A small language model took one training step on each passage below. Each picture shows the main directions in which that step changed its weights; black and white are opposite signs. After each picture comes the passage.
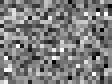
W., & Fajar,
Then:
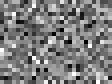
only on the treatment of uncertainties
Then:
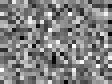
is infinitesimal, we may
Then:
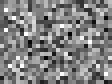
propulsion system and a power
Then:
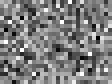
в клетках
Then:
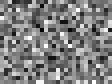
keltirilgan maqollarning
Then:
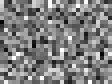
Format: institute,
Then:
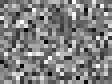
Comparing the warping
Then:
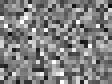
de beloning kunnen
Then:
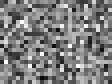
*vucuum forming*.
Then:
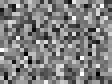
a piece which has all the
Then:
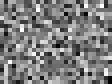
shuningdek, haddan
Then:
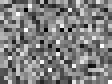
7**Дослідження навчальної
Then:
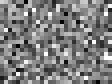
\end{equation} where
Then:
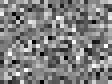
$D$ is the angular distance
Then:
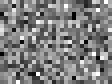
the alphas and protons
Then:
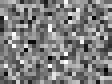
et continue, ainsi
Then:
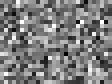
ovoz sohasida
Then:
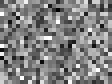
this does not seem to be the
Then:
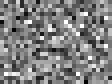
elastic optical networks and show that the
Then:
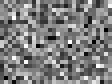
la regla contenida en
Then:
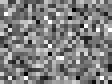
cultura escrita".
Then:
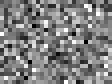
talaba bilan uning ijodiy
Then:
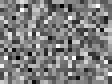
que de ellas depende el
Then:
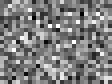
4 kun, 3 va
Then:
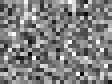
в создании
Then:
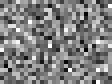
However, there is an important
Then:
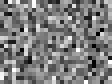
a change of the covariance matrix
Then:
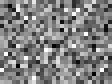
istiqomat qiluvchi
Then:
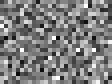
two atoms via a phase shift of
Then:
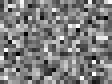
ulushi hanuz asosiy
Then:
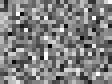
Journal of Modern Physics B},
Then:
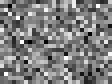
mounting the \appfs and
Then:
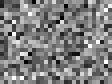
– для контроля
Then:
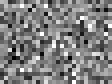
decreasing the noise strength even
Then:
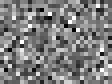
data cube of the central
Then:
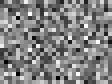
The design that does not result in
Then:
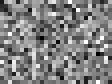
intervals provide an equally good
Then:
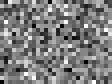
a second-order polynomial
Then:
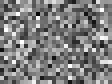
Одлуке се
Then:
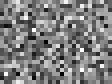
orqali butun dunyo bilan
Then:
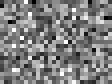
new set of paths is given
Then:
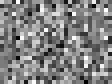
asr oxiriga
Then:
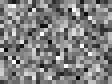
a non-negligible
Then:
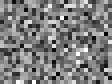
pela Universidade Regional do
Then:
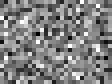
sweeping method to
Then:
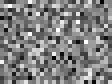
mechanism. We consider the same action
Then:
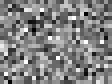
} are given by $k$
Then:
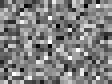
of pulsars and discuss the
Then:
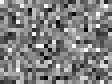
the implications of the main results
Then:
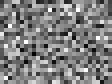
run slower than a sampling frequency
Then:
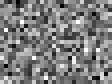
physics constituents, and to
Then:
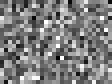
keltirib chiqaruvchi
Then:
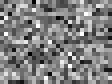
из важных критериев
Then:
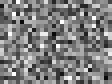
a misdrijf,
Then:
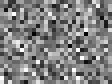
стан, звільнення
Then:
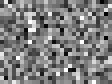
that when $\epsilon <0$
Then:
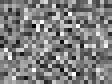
masalalar bunga
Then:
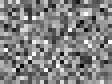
las piezas. En
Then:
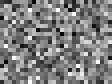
рази більше,
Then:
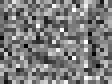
acolá, há ecos
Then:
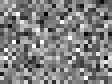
6**, посвящена
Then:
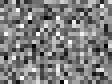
va qon aylanish
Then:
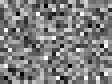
feature to determine the gravitational redshift,
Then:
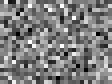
digitais para educação: uma
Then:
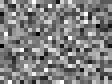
dots are $NMC$ data
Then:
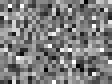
oldin mazkur
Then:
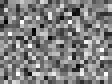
(also due to variations of
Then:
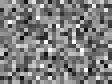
maps of the [N II]
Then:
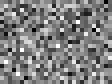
формируются исходя
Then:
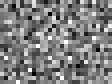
analyze whether teleparallel gravity,
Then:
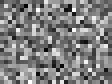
is a Toeplitz
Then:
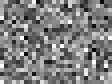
технологічний розвиток або
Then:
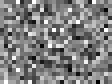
omitted for brevity,
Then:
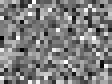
the one remaining modulus
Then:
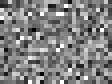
discarded. In addition,
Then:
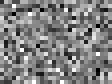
on M$_*$ does not
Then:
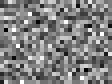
absorption and emission spectra. For the
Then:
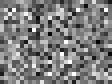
psychological state of
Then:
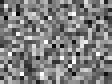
tizimining jadal rivojlanishi
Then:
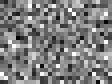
savaient depuis
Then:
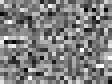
hashes, and validate their
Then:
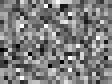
set contains files collected in
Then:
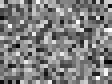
Trabalham muito, mas
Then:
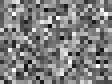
these Wilsonian RG
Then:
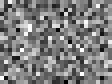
ano da primeira edição
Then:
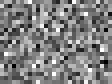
madaniyatga joy
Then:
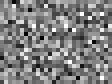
the curves (b) correspond to
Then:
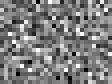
samaradorligini oshirish uchun parallel
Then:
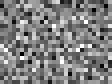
dans l'histoire
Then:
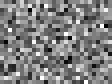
the further humanization of the
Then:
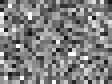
JOURNAL OF
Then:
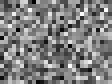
изучения потоков
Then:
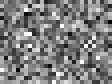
weighting constraint $\sum_n
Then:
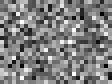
but still represent a small fraction of
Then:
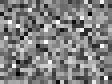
and the pairs of indices
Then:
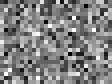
“THE FUTURE
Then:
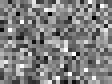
the analysis of perturbations in a
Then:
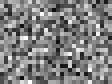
etilmoqda. Xulosa
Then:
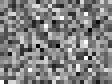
background neutrinos is given by
